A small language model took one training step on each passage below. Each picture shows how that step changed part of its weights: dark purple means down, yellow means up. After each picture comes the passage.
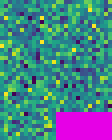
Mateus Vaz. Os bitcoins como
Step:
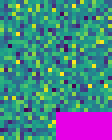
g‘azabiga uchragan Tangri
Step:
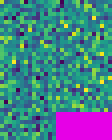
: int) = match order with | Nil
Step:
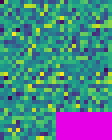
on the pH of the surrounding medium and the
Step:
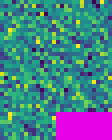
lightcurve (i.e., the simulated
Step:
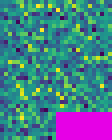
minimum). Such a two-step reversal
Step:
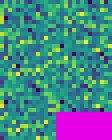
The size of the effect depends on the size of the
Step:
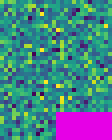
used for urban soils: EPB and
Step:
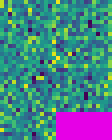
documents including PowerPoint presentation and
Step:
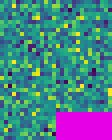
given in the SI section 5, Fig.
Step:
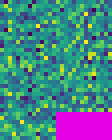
rivoji jarayonida shakliy yoki mazmuniy
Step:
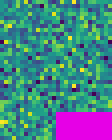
is thus simply \be \varepsilon_p(\bm
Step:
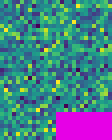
de poliție poate fi tras la
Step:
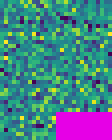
different pump intensities are shown in Fig.
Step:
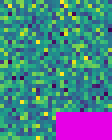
.24 3.Post-Graduate
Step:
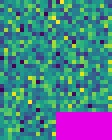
stacked in the same direction on an
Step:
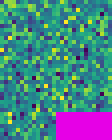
well. The plates were subjected to
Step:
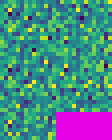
with accurate information and skills for career planning
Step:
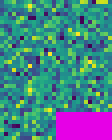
(2017) in their research with carrot and
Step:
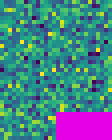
a factor $\sim 3\times \omega/\alpha
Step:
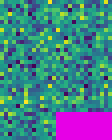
CD16 PMN IVIg/
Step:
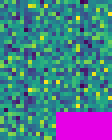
ITS BONE FORMATIONS.
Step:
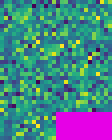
в продуктах разложения
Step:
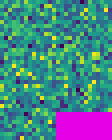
and therefore could be an interesting addition to the analysis of
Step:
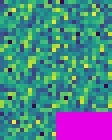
an important role in the estuaries. The
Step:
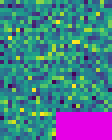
sufficient sample size to avoid an overfitted model,
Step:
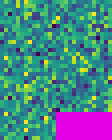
jointly distributed, then the corresponding subset
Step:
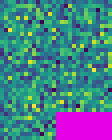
the above data that maternal microbiomes play a
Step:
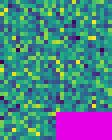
the expected wavelengths of \hb and
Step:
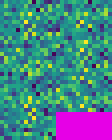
psixik jarayonlar bilan uzviy bog‘liq
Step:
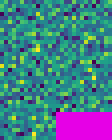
\end{figure} The typical optimum run time
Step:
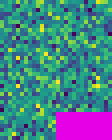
bilan aloqa qilganda differensial
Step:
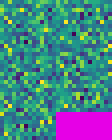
i działalności
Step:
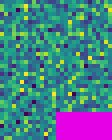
several numerical studies of the THM in the
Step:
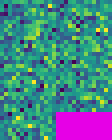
зіткнутися з тим, що
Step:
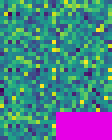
design considerations. Specifically, in generating
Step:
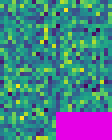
conservation of momentum to get the speed of the
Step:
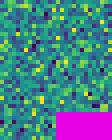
itself in statistically proven impairment of
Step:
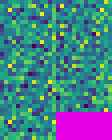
and to $\omega_x t=\pi, \
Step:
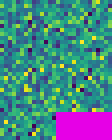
figures by standardizing the multiple variants of their
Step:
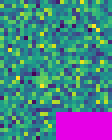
this issue as the {\it granularity gap
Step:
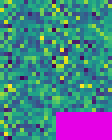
Gynecology No. 1 P.L.
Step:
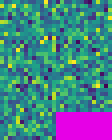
given category $C$ and all offers associated
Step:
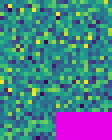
the monopolonium formation process indicates that the
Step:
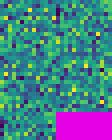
a poet, a great creator, national
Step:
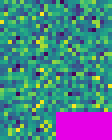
has two dimensions and each dimension provides a value for the
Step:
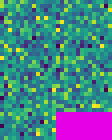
above requisites but for more exotic
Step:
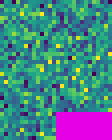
including Latin America, taking into account its
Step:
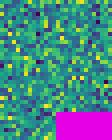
sekaligus menjalankan fungsi
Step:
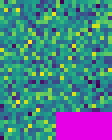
one of the input states is the vacuum state
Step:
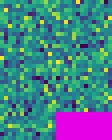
solvable Lie algebras have been
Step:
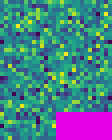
\text{Professor}(y))$ We
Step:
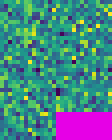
and customer demands in an era of rapidly
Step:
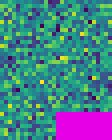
site distances on the segregation level.
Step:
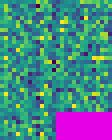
kerbau kembali ke
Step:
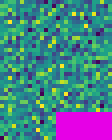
{14}. This method has been substantiated and
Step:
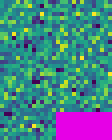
is very effective but that this upland variety
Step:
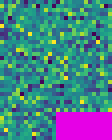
$\tau$ due to the space-charge effects
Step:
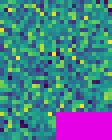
under the translations along $ S^1
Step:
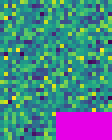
können externe Anbieter (neben
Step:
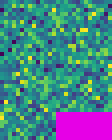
in strong contrast to the case of depairing by
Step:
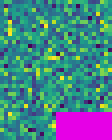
et de lyophilisation''. Besides
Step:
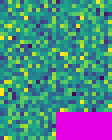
effective but not always appropriate and are sometimes not even
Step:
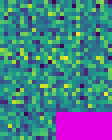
ionosphere. The telescope detects UV
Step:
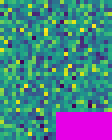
visualization of three attention matrices at the first layer of
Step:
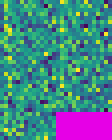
ta'minlanishini tashkil etish.
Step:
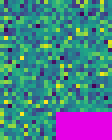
autor ou autora a cada vez que fosse
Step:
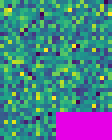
of the vaccine construct. In the same
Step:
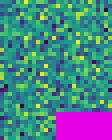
such as Einstein's as referring to a
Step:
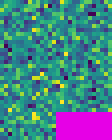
стали важным источником
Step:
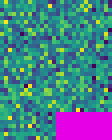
daraxti turli xil kasalliklarga
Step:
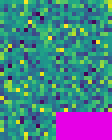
onderzoeken is de volgende
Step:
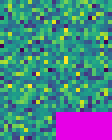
ta'kidlaydi. Jahon
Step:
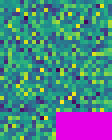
highly diversified structure of international students, significant
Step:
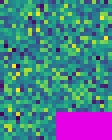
applying the surface Green's function technique, we
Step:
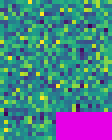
fragmenty – pominięcia i
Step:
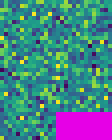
standard_name = 'time' zb
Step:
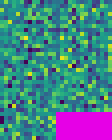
Figure 3: the normalised change in the resonant
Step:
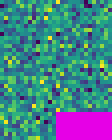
a promover el desarrollo del concepto de
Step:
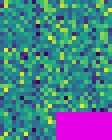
uang kripto pertama yang
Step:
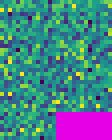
tracking and abrupt change detection algorithms. In
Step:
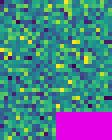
require a $K_5$ component but none indicate
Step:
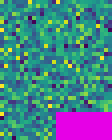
зависимости и прогнозировать
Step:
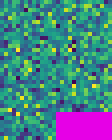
to the electrons, so that we only have an
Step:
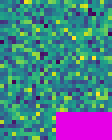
product transfusion and sleep hygiene
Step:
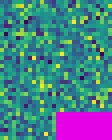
this article, it consists of only two hidden
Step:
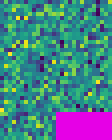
the following we introduce the collective basis by first
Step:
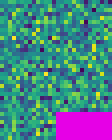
yurituviga qabul qilishi
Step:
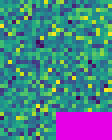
justamente porque apresenta por caráter
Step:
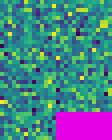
América, ocupando o
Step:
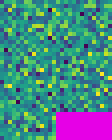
and provided for the use of a methodology based on
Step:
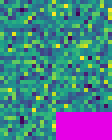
near SI transition that persists and even increases in
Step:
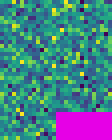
in Appendix A. All data were aligned by
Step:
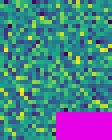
Radio Access Network Planning and
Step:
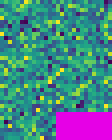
rate of organic products is still very low, which
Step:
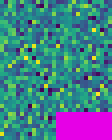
total infrared emission, and that the AGN
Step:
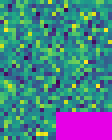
(*Pmmn*). At lower temperature, it is
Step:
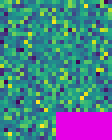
is more suitable for transplantation than facial
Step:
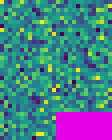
cómo se dan las relaciones entre Estado
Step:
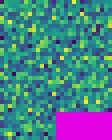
or (C), events with fewer tracks as candidates
